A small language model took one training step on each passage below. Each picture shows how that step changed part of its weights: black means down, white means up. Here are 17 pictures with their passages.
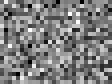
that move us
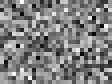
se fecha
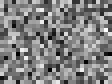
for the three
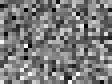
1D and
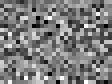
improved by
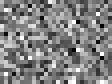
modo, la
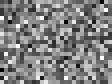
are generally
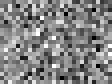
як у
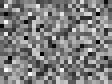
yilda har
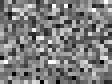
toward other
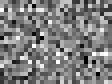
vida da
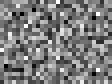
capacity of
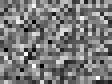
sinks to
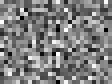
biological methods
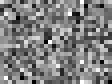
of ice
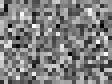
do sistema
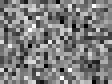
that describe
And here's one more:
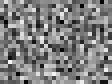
the most recent
